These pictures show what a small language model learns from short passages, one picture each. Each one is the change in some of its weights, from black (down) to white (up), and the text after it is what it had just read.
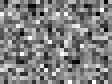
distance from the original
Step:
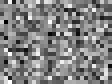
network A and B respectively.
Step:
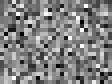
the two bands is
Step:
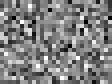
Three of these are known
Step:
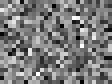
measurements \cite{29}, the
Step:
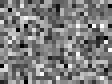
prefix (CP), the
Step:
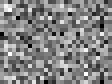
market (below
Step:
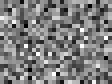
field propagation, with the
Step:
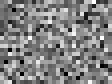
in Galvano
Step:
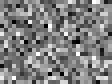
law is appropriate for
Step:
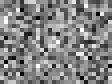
the increase is minor for case
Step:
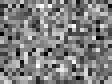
background electrons have the
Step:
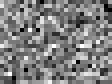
Scotti, G.;
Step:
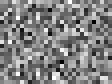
voter and a quorum
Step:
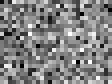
se observan tendencias al
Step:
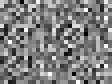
comportamento do modelo de
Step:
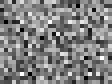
Quantum Design
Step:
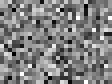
que Carbajal la
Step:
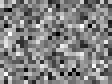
step (I) to a
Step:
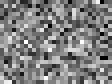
pela universidade
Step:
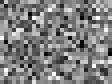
sampel yang akan
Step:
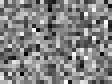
a deeper exploration
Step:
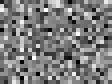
the Netherlands
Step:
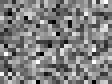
les 11 nouvelles
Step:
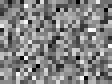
de la arquitectura
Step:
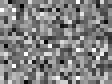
com praças ou
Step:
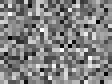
or if one wants to use
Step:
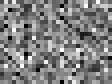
refine their configurations for
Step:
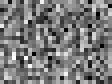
frequency or time domain are
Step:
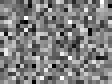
total flow boundary conditions
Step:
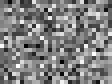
quiero mostrar a
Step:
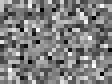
and clustering speech
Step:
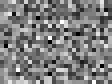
scaling (as for one
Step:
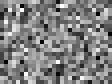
moderate number of free parameters
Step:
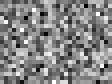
Criminología y
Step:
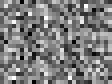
vaqtga ega
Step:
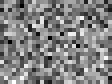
a Hamiltonian through the
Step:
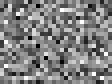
lesser doses: one
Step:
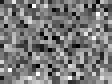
by replacing them with
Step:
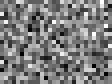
found that there exists a
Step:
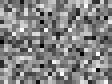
СН є досить
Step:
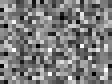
constraint network.
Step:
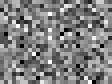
the noise vectors at
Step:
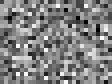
& Laura Lucia
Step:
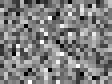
durante la primaria y
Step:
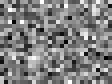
are drawn on the
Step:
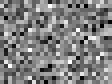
our approach based on an
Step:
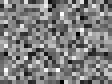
reveals that this is
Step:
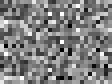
that for sets II and
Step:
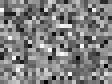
period. Rate of
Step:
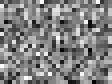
estudantes já
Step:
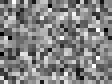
Its components show a
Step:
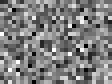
перейшла у
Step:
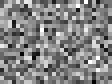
Tumor necrosis
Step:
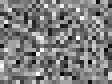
where $\mathcal{B}_k$
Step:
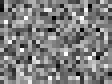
{\bibfnamefont {L.}~\bibnamefont
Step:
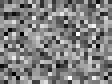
the main text. The
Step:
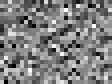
de gestão. A
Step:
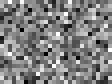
раздел методики
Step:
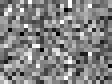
de manera positiva por
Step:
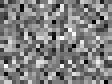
conductas posturales
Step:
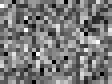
frequency $\nu$. Two
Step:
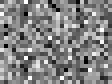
not stable, and a limit
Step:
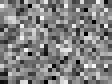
output strictly
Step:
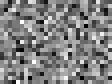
uchun bebaho
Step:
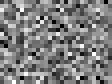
initialize the distribution of NV
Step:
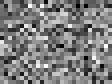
form the complete basis of
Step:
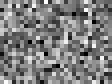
automatically by a
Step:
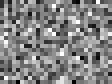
Natijada oliy
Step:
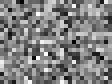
va yulduzlar
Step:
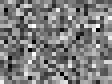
parroquias para
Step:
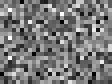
DFT functionals.
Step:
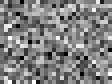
dengan produk
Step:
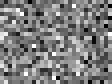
этот боевой
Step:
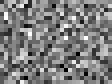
shows magnetization
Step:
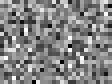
um den Blick auf die
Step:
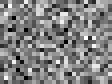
are still reasonable
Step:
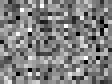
ubicadas en el
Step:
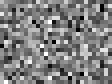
de Ayuso,
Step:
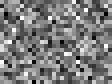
узоқ муддат
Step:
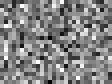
de forma eficaz o
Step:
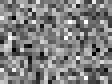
mening dat die zijn
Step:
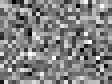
The scientific
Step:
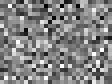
the volume of the
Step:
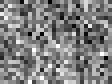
on the binary variables
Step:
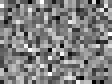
among high-redshift
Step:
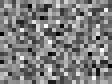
p_x\rangle, \langle
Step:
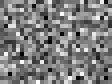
inspiral phase.
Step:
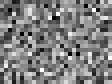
primária com
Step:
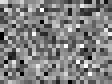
the powerful radio
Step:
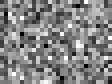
for growth of TEM
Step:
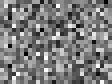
unity. This is the case,
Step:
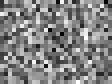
exceed the capacity of
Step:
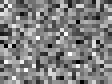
to the spectral lines,
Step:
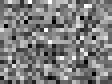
guruhga mansub
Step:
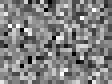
upper limits for what will
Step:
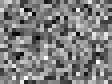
unitary dynamics onto
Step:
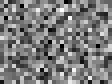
the measurements of the reaction
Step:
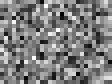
na tak szeroką
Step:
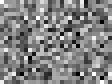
the detection limit, when
